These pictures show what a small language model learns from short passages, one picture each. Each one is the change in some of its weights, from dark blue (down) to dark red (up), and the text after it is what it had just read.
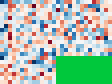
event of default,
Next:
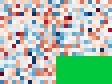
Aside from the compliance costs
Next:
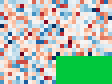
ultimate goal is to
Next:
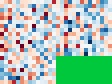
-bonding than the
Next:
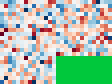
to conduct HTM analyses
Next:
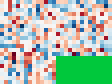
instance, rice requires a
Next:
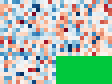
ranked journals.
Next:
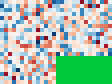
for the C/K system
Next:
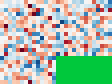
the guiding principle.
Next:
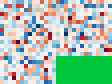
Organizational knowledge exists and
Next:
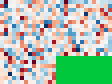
shareholder for GMF's
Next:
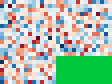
services the [LTP
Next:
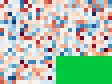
their own tools and services.
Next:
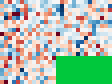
from all float
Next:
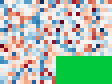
due to the removal of the
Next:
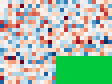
and strict adherence
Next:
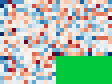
Lack of acceptance is a
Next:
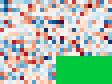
on the right side of the
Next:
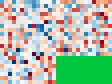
Benue Trough, South
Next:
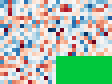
disadvantaged areas",
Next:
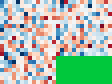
positive trends in the health indices
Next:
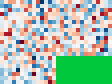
tourism's future development
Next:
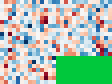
susceptible residents
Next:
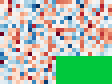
America. His
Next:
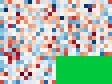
developed for collecting two types
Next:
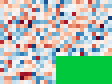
(see Table 1) could
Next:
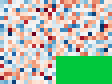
are used for heating or
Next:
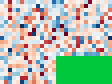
turbine structures. -
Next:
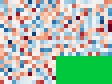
characterized by swelling or
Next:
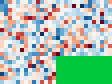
in vocational secondary schools in
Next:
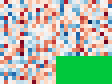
of Science and Technology.
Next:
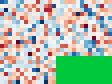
and is recommended for confirmation
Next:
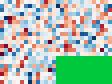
research study conducted in Ireland by
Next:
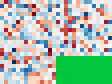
machine idleness costs,
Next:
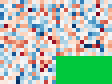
The current research aims to develop
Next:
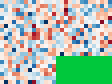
Article Physical and
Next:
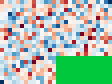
stable, it doesn't
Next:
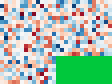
of snack with
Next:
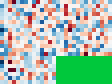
event E, the size of
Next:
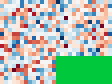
and bone meal as a
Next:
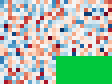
review & editing,
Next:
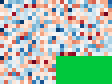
attain faster and more uniform drying
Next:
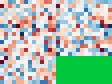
1A Calculation of
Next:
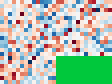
the mandible. But
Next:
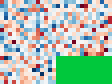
that the interface could be more
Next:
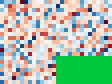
Late Neogene 1.
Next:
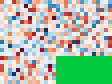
the Lexicon
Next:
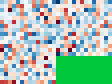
It makes easy polymer penetration into
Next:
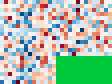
Nidana Sthana
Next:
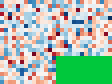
2008) and heavy metals
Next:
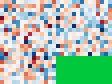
The cohesive layer was
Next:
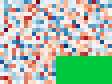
of different techniques: this may
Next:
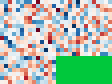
of works, such as,
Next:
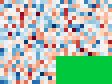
price has a positive influence on
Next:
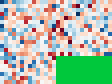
is made up of a single
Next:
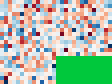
deals with the problem of
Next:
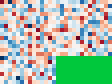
of the axis they represent,
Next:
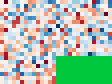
have been taken into consideration:
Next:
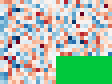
associated with the final updating
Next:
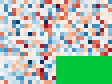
Guide dog but only
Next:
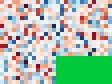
of the most powerful
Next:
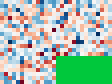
caused by substances such as
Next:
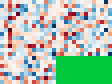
runoff changes occurring at
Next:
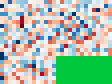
CHAIN To align with
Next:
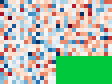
and Sambro Basin
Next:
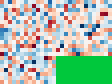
professionally in over two
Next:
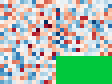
1, the socio-economic
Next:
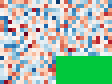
comparison of F1,
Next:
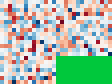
Raw sequence reads
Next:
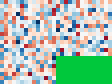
Random Variables 2.
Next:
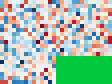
framework. The performance based design
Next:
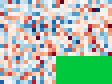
disease. Table 5: Mean
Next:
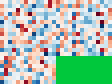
The IRBM plays a
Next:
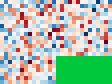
are doing on set simply have
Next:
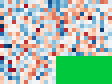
considerable success in the treatment of
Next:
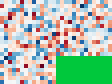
for building archetypes
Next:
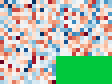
to shorter poles
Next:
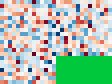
modifiable risk factors
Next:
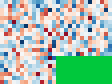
vehicles in category i
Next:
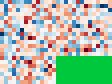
of trophic resources
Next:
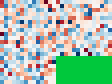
and Constant Yves
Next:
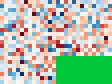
lesson. Assignments
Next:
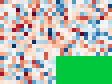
in the ceramic
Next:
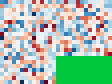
mi ² square miles
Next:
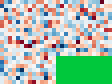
really errors? “This
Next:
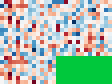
sensitivity of the chaotic
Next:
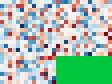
mothers whose index child age
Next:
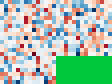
of T test for difference between
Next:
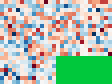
native generations, which do
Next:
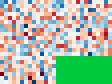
programming and stochastic
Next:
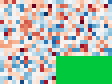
cable type and shield
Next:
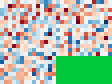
Steel (Using
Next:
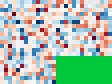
and the R^2 value
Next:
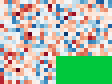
be meaningful and complex enough to
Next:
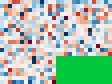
with greater confidence compared to other
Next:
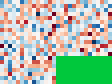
Brand Commitment and
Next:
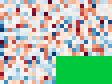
is coplaner and
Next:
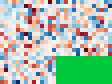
per gram, while
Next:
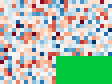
challenges of scarcity and
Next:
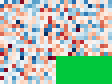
COVID-19 handling policy
